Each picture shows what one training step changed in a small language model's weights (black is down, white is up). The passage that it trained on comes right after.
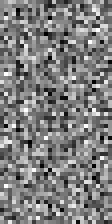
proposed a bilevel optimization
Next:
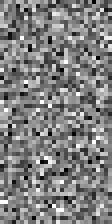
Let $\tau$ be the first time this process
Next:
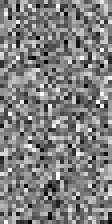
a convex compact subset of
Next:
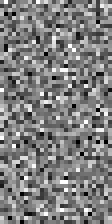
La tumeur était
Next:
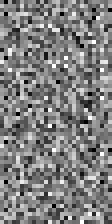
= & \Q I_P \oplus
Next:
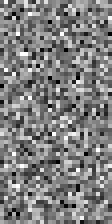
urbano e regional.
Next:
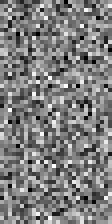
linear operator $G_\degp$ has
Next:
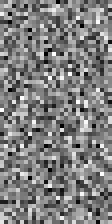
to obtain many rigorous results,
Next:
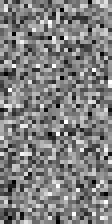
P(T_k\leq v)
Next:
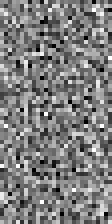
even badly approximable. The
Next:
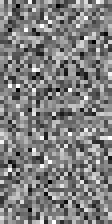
made sense of using the fact
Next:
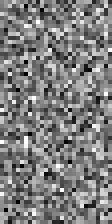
materials, healthy
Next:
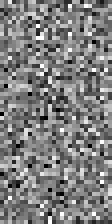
\nonumber \end{eqnarray} Using
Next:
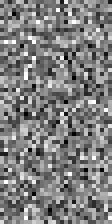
canonical singularities, we have
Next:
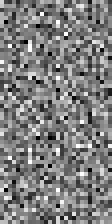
peserta didik yang
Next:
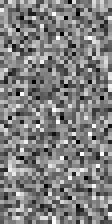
mesh $\widehat{\Omega} \subset
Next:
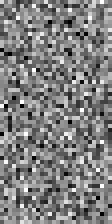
circles' colors denote types
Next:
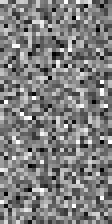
Ticinum 70, p.
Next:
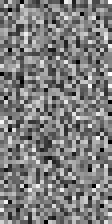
obtain a Jordan basis for
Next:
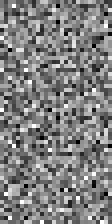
een uitvoerig rapport
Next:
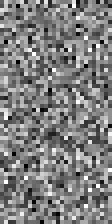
some plane $\PP^2
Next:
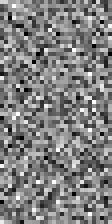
línea de investigación
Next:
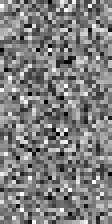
wie viele Praxen.
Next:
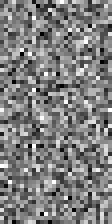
[Terminology of the direction of
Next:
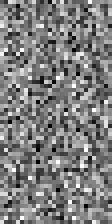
as well as the computation of numerical
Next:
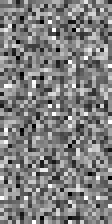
efecto en la densidad
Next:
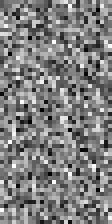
were introduced from the end of
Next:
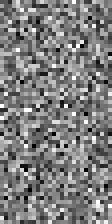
be seen as the Poisson point
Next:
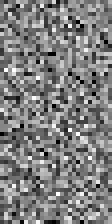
[1] indicating that
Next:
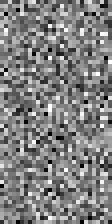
\oplus \tau = \mu_A$
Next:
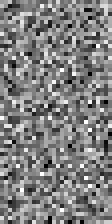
ANALYSIS OF
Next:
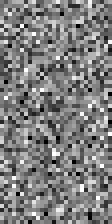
of $(\M,g)$ when we do not
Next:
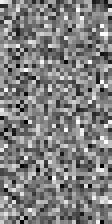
Saragih, N. E.,
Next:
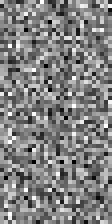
iz pogrešnih
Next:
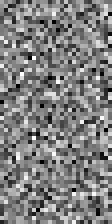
mavjud. References:
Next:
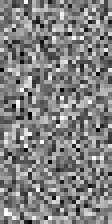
множителе $h$,
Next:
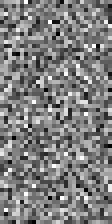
they both attended, and more.
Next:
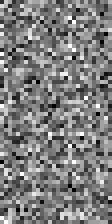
SV$ give respectively a
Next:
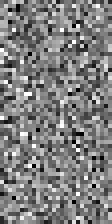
with order $m+1$:
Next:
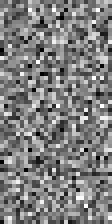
içerisinde (1
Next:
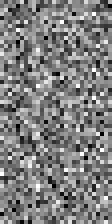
is a real $Spin$ structure
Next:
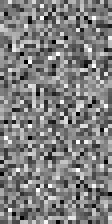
55\% and the death
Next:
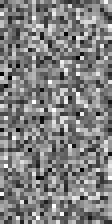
0 are given in the following form:
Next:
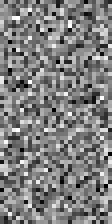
bajarish bo'yicha
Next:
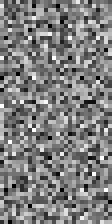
Power-Law model}
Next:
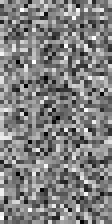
and so its cardinality is at
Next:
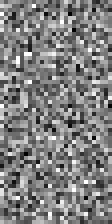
gives another natural decomposition
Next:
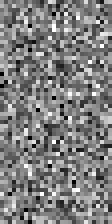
do not actually change
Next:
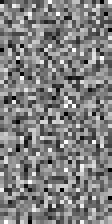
could turn a cultivated
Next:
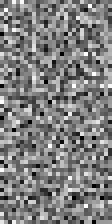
is the {\em compositum} of
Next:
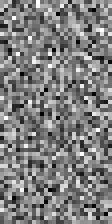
sxemasi: F –
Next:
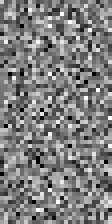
kegiatan *outbound*
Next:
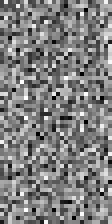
ёки бу пул
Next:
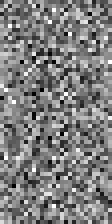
Ver: Corte IDH.
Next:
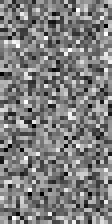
dessas bases de dados.
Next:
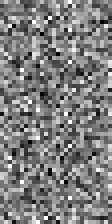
the Spiritual and Moral
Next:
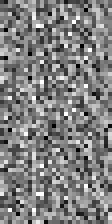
reason as above and by the fact
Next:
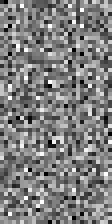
straightforward computation shows that
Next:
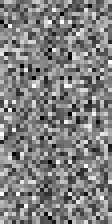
e assim voltar a
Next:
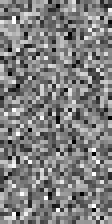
motivos da recusa. Por
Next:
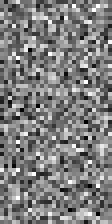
there are only two decompositions of
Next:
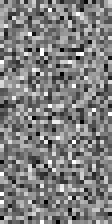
coefficient separately" on the
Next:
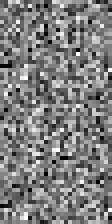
special case of Theorem~1 in
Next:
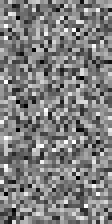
the last value $t_k$
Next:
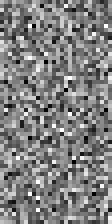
rasmlar va interaktiv
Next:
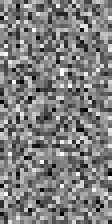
the minimum distance of such
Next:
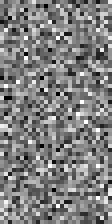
vatandař ve birey
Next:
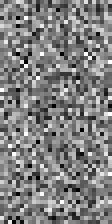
be an invariant exact affine
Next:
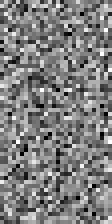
Ebû. *Sufi
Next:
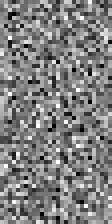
qarshi yuqori
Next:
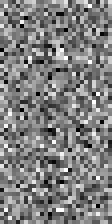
$i\vee a\in
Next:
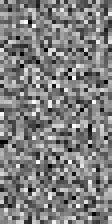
Then $E(H)$ can be
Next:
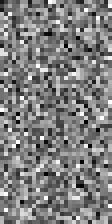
the focal radius of its points.
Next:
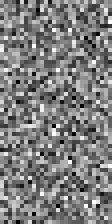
of California,
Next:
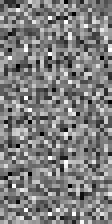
articulate storyline ini
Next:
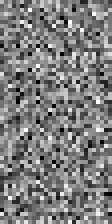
extension is developed. In
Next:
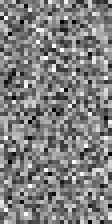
mumkin. 2-jadval
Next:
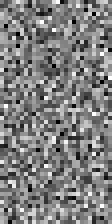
the fifth equality follows from
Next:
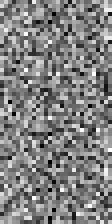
va ko'plab savollar
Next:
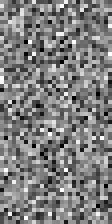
di Ricerca verso la
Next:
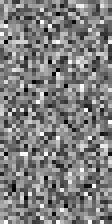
\lambda _1^2 \delta
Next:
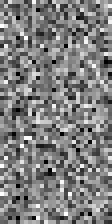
the input supports are integer
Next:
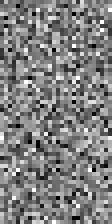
number of occasions one has
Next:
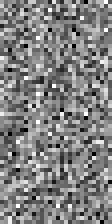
va ikki sonlarida,
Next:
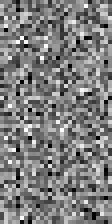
digamma function. In future
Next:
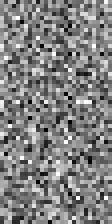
borishining asosiy
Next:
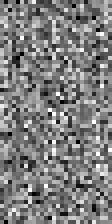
By Lemma 1, if $x\in
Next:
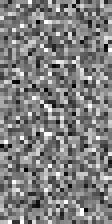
del 7,2% hasta antes de
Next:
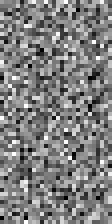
worden gebaseerd op
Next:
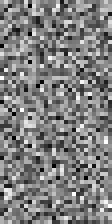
*de um fator* entre os
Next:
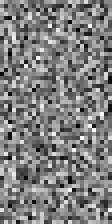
metric, length spectrum metric,
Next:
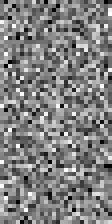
in $C$. To show that $\bar
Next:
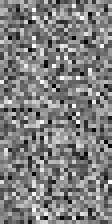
metric $h$ on $N$.
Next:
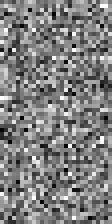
Baykara among other
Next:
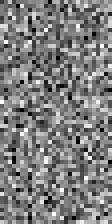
material. The computations were
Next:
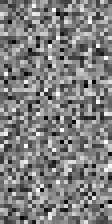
ont commis 3 fautes.
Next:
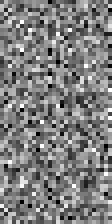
V. Stepanov —quien
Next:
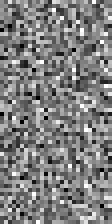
fixed in \ref{class}.
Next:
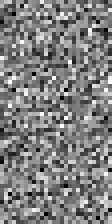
praksa, Broj 1,
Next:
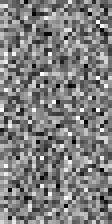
Luc Tartar for useful
